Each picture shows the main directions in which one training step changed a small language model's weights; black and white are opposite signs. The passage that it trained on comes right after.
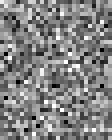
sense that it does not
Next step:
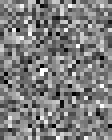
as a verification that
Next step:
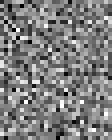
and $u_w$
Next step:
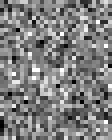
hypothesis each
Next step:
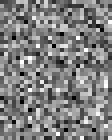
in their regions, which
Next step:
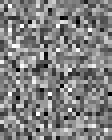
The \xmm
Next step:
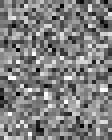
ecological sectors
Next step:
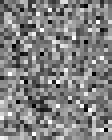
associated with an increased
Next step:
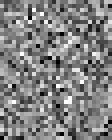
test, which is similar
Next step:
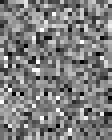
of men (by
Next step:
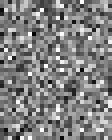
being cultivated
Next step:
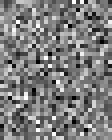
fail to lead to
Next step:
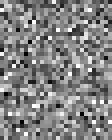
each data point is an
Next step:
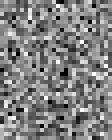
summation below converges
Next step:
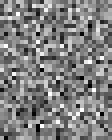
a clustered group
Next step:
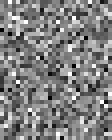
The third cut
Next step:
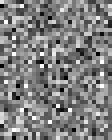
and solid-state
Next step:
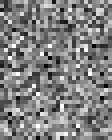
the flow direction and
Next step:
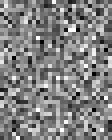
the results look similar to
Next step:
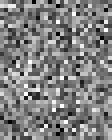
Duque J.
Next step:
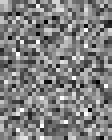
that energy needs to be
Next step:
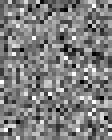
foreign policy
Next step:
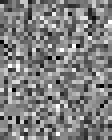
characteristics. In the
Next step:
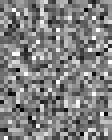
similarly for $B$
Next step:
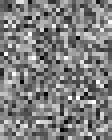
updated value of the
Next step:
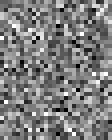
decline at $\delta t
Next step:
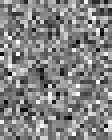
limitations are related
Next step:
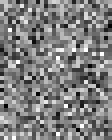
to look outside
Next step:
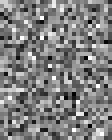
{}From the
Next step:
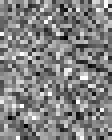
hot spot, where
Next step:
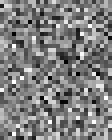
with unit linear part,
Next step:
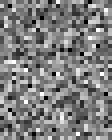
satisfy \begin{equation}
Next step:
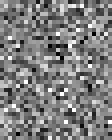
a work environment
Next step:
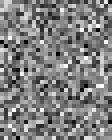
this would translate to
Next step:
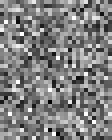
and the expectation
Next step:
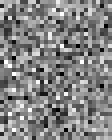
been gathered and
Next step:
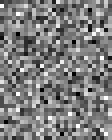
models, namely the
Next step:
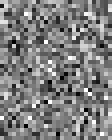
study, the commercial
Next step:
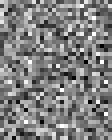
could be incorporated
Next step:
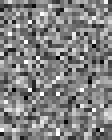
by Theorems 4.4
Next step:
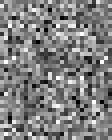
can provide calm
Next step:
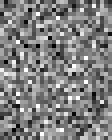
exist a number of mostly
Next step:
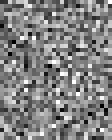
of vierbeins
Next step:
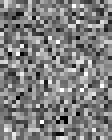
more general Hecke
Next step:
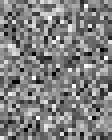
proved that the solutions to
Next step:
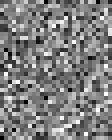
\restr S}$ is
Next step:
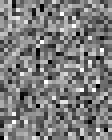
As a consequence,
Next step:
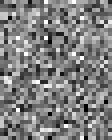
Remember to
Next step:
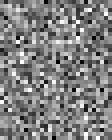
A small $C$
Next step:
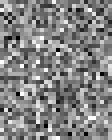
the greater positive
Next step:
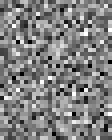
clearly associated to a
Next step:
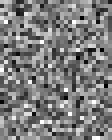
there was no difference in
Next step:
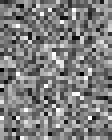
attributes, and
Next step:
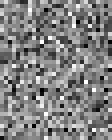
functions. As a result,
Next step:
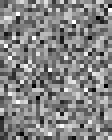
a quantity to be
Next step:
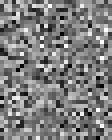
of Chartered
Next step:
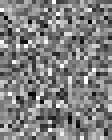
$N$ is the
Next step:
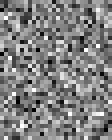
time the shock is at
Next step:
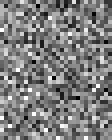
or require network
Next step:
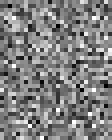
by a disaster will
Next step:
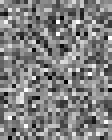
(National Research
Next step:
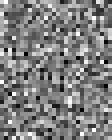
value was recorded in
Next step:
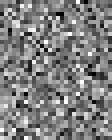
advances in
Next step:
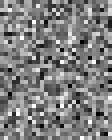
other. This region defines
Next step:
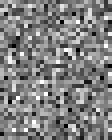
chemical analysis :
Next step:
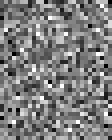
doubt about it,
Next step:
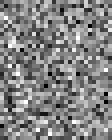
a Green's
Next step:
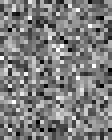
compact support. We
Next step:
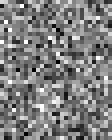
and total plasma
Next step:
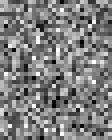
structure $\theta^+$ on
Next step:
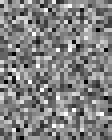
is suppressed,
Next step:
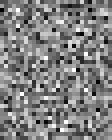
requires a factor of
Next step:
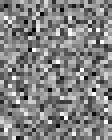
a sum over all edge
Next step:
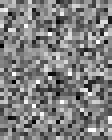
definition of the linear
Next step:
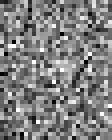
characteristic domain sizes
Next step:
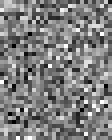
this effect is more significant
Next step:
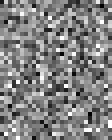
Fannie and
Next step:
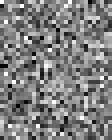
and diagonal or
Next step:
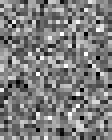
for the following cyclic
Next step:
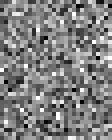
structures (Hess et
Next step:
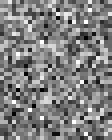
These parameters are then determined
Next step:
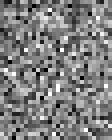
number fields as well.
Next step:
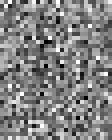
well known. The
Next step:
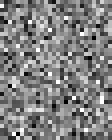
we only need to prove
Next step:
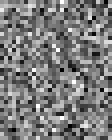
4b, which shows a
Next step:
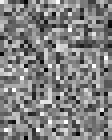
of their food.
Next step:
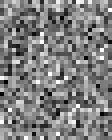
This curve reaches
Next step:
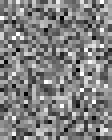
visible in the
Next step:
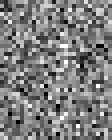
the band surgery
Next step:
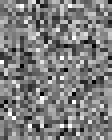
as a foreign
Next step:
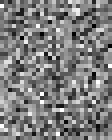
similarity score matrix
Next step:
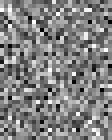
$e$. In the second
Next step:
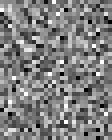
$0$. By induction
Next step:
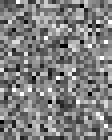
in the country,
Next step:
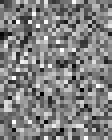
to form a NS or
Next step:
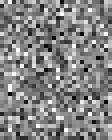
be optimized. The second
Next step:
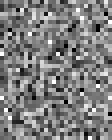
BCD$). In
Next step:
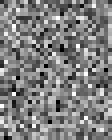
employed to model
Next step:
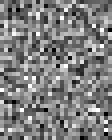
pulses have more
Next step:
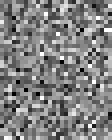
did not need to use
